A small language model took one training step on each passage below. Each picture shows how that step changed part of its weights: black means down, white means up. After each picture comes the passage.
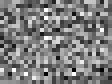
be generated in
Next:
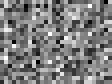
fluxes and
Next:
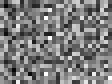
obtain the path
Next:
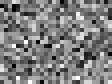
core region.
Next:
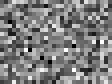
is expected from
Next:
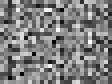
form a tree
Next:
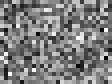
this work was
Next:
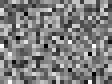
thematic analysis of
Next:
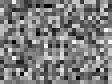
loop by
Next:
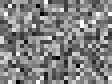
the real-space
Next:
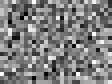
jet components
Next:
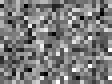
above implies
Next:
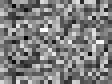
from the data
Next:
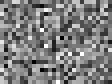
a five
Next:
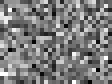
defines an
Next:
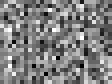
interesting to
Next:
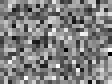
that offers
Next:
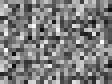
consistent and
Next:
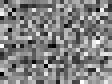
lower component
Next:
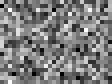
& Ref.
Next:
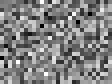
dominate the
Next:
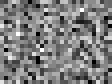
report the
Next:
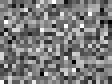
performed using
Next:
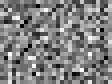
We note that
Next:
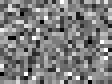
cent. This
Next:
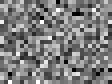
the particle notion
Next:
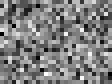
points and the
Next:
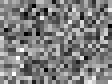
presence of a
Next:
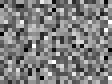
\\ \hline
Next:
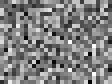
the classical source
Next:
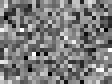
and design,
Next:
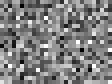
verify our
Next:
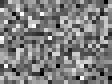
coupled to
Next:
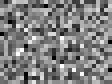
is $\log
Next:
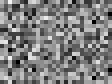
get a
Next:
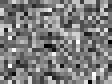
the array
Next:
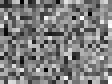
obtain \beq
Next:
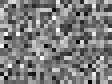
an overview
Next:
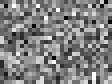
the remainder
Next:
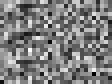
to be within the
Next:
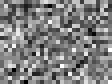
based on a
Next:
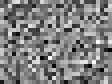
of the time evolution
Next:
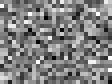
predict (and
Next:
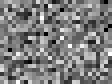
dependence is
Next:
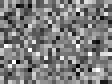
and then send
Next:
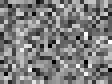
defined as:
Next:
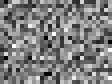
of error in
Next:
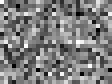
} DC
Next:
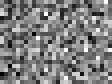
in LLM
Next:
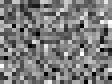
allow the signal peak
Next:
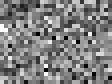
using the analytical
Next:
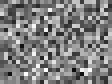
which is in
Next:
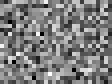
is the cone
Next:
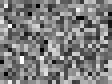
paper, we
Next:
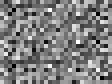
determine the mean
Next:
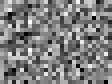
to thank the
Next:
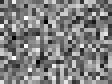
insets in
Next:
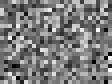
the sparse
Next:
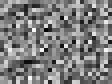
to the basic
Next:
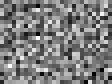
as the value of
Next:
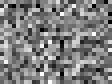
fixed order models and
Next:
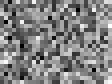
Squark mass
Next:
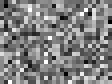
more simply
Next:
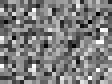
complex frequency spectra of
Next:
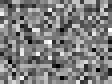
closed linear
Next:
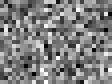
algorithms with
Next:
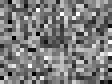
objects in
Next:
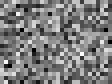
where a CP
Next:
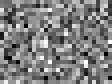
there are two similar
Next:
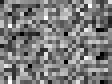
see that, the
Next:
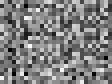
systems in our
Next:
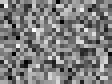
models and properly
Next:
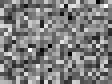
in contrast
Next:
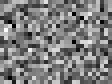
is to allow the
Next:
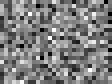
lawn function
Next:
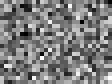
within and between
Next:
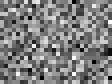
\Omega \gg
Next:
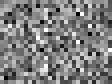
that arises
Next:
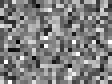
time we may use
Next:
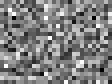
applied to any
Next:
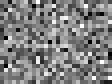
\nin I
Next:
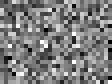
the scalar field
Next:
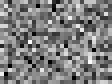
values for regular
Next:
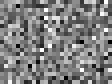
be noted that
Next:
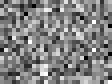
left with
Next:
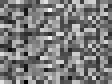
including the
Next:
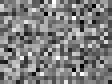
device was
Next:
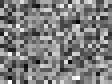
we solve the
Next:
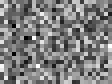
states and the ratio
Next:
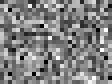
determination of
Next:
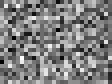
interactions, we
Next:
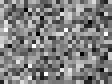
optical properties.
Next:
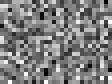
the ideal
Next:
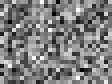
parameters are within
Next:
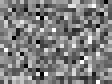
capability. We
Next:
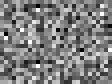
as a function of
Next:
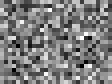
power from the
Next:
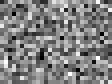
orientation can
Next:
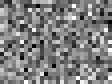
spectral bound on
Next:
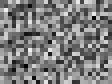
to obtain the
